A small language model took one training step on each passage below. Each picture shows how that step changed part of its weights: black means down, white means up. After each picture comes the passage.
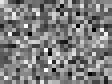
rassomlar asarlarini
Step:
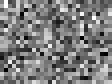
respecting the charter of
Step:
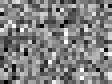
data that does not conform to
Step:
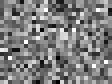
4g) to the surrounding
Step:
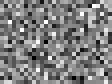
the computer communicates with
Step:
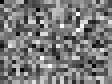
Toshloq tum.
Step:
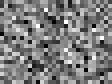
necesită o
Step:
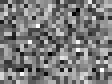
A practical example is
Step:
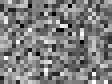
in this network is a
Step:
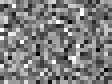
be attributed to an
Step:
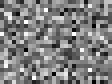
aggregations, and its
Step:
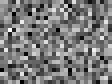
New Horizons in
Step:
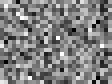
expansions are real
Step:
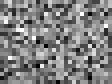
are identical to those in
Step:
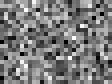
National Laboratory,
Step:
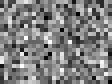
we make our estimations of
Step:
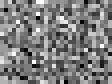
and venereology.
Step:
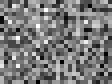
S.A, Paseo
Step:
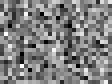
our context due to the use of
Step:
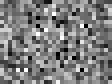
clear piercing
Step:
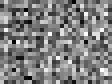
of the curves is the
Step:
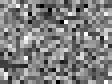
referitoare la aspecte
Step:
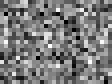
variables of the machine
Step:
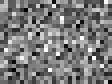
if their burials were not
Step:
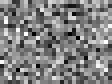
makes the pairing
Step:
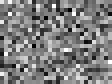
implies identical call
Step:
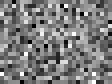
No specific distinction
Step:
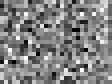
development of the professional
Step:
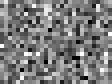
magnetic domain of the
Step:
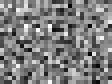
\end{equation} The condition
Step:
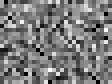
और इस
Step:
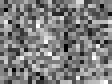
Problem 1: effects of
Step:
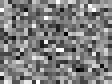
began to gain
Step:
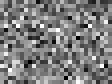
текстур для Low
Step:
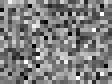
states are inequivalent
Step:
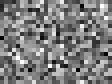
research hypothesis of an
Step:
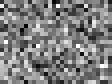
n\in N \}$ and
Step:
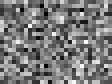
of prey [9,
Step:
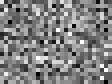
genus that is currently
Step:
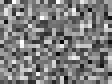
inspiration. These
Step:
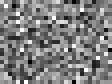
Treason and Other
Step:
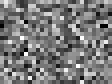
publications in Kazakh
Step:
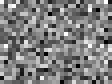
changed when the follow-up
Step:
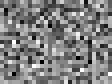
casa no centro de
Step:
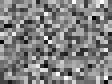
this study are openly
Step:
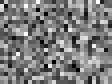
ancient world,
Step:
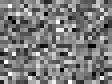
és kontextusba
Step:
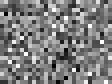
status could enhance
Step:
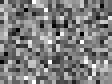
meaning is studied as the
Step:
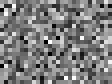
not be randomly
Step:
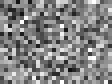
term, energy density and
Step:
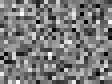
biri fransuz
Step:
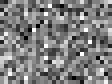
representations with semantic
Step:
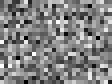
the TM resonant modes
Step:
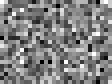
such skills, eleven
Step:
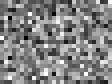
Knowledge Management and
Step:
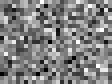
temperatures, indicating the
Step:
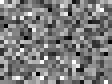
Ngibikan adalah
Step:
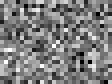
great help in this
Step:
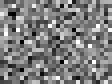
koppeling van
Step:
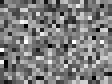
solvent was used to
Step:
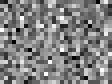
and discuss data on the
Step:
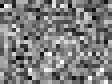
This research deals with the investigation
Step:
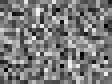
versus a non-ST
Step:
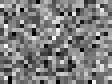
grooves. The grooves
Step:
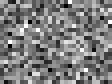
Past Experience,
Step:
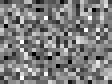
\newblock {\em
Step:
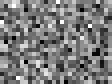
digital systems.
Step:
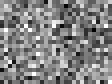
He may also know the
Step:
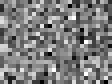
study investigates the factors
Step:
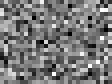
gobierno y a los
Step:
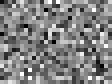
as use of PPE,
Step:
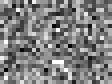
The potential of multiple
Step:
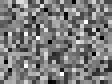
impedindo o acesso
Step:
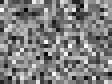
points mean peak
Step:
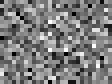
\epsilon^{\alpha \beta
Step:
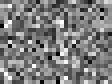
Keyinchalik Z.
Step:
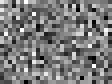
by industry federations
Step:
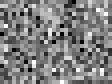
as the left-moving
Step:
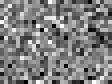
на виклики,
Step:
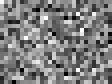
a waveplate, a
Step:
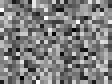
that the mass of the companion
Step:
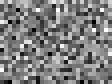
Please refer to
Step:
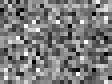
A software documentation
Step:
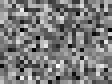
rate of 5°
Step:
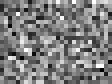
hydrogen. It is
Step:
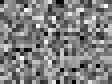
with the pH metric method.
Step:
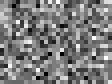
Sometimes they read for
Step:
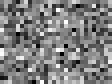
the autonomous polities
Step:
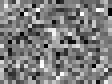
4.0 moving from the
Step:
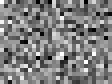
que la fonction RH
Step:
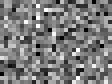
``no failure",
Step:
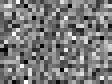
davrning mashhur
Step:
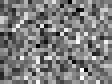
development, correct
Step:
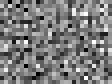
of Surabaya.
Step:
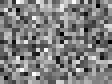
desejo de maturidade
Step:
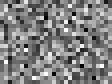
(20%) and severe
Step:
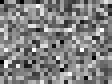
both internal and external
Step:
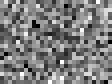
a morphometric analysis of
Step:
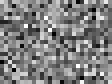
Bukhara State
